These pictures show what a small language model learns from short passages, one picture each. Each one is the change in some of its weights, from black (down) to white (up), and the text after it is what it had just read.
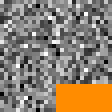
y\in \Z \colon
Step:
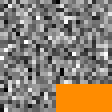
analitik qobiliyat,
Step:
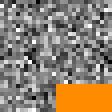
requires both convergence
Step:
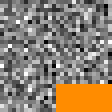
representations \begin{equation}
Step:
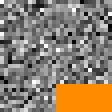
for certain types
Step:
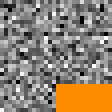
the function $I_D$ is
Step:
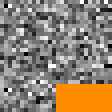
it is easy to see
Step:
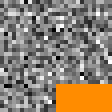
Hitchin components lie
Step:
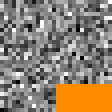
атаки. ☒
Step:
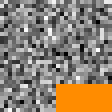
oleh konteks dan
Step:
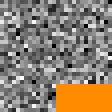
económicos le han
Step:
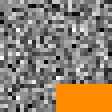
Kualitas Layanan
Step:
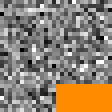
They highlighted that this
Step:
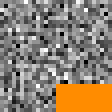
not follow directly from the fact that
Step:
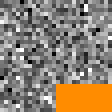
Stochastic Process.
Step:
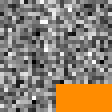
and lower continuous. Then
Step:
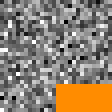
maiores para o DF, no
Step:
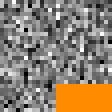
twisted tensor product}
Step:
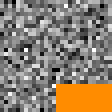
Ўзбекистон –
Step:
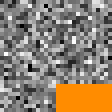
an oriented embedding
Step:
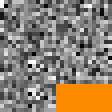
s | \mathcal{G}_n)
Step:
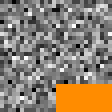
sujeto. - Parcialmente
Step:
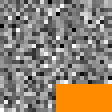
O. Intertextualidade,
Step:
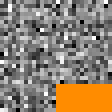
The intersection $\bm{G}
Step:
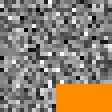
as a foreign language
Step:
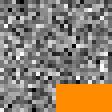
la vez como una fuente de
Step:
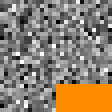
yang luas maka
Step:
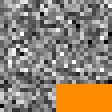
and we will use the following notation on
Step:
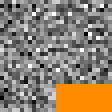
be absorbed into the
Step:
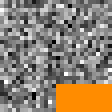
autoestima global.
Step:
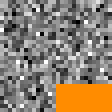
- **Integra piccoli
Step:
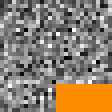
bu individ o‘z
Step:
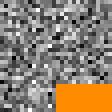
\mapsto e^{u(\xi
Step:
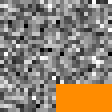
by showing that Assertion
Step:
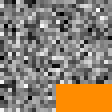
боковых сторон
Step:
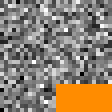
x,\xi \right) \left(
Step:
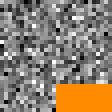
taklif qildi.
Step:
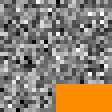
order on the set of the edges of
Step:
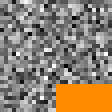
san jaǵınan
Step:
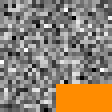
graphs. We show that for
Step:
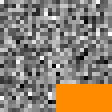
\beta$. We now argue
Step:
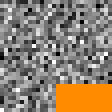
die in dienst van of
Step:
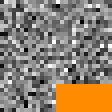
$\overrightarrow{I}$ & &
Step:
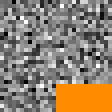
(non-empty subsets), with
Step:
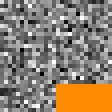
eltuvchi bilim»). –
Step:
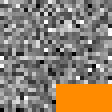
and $A$ as in the first
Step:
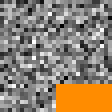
de toekenning van een
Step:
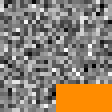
balki har qanday
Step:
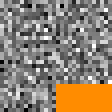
denotativ maʼno
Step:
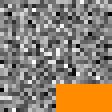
instead of $g,$ and
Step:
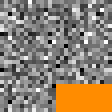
$z_2$. From the
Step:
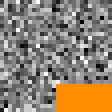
en partenariat avec
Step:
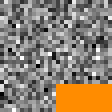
multe evenimente
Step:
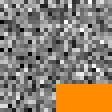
monitoramento. Nessas
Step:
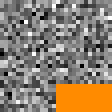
\quad . $$ Subtracting
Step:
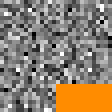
is $\omega$-monotone.
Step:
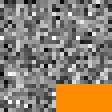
рішення щодо
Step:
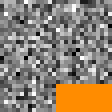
for every $a\in A$ a
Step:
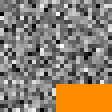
соотносят ее с
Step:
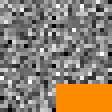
Discussão Com a
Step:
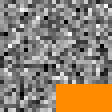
palabras’ un
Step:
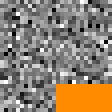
neighbouring subdomains
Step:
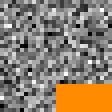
the accumulations of
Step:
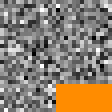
the methodological approach.
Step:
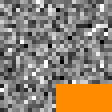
sm qatlamda 3,0
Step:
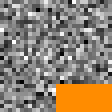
Lie algebra of a solvable
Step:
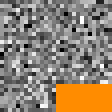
algorithms in the paper can
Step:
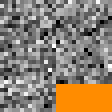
Also, the category of
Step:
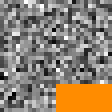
Eliashberg and M.
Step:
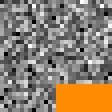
four sequences: ```
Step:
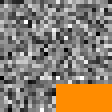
\cite{cras} and
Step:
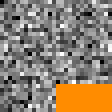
ayollik tamoyilini
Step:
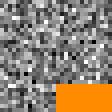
an'analar va ularning
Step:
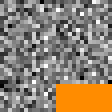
with the decomposition of the
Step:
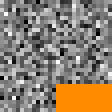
підземних вод.
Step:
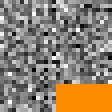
by assuming \begin{equation}
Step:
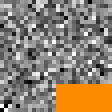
malestar ambiental
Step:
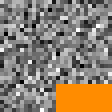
*Journal of Business
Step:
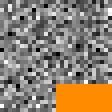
Ao citarmos esta
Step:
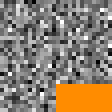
ролевых игр
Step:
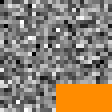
metodikasi. –
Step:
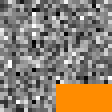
kuyga keldi.
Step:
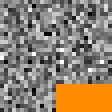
wordt, is, als
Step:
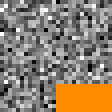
bu değişkenlerin
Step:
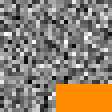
plus largement
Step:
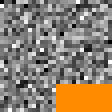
ways to increase the
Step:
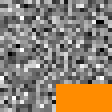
Fundadores: Dr.
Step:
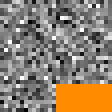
as example the class of equations
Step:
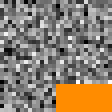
також обмін
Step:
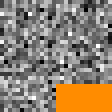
case, a quaternion
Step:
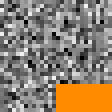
despliega en el
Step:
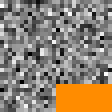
ва бошқ.;
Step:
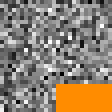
"Zamonaviy oila
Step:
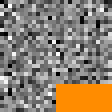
$e^{wD}$. The following
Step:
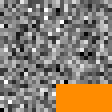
non-trivial consequences for
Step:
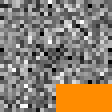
and $\Q$ with simple
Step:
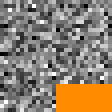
the total space of the
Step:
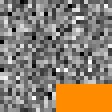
provide the opportunity to
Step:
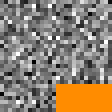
und Gemeinden
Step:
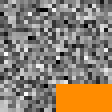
homotopy groups of
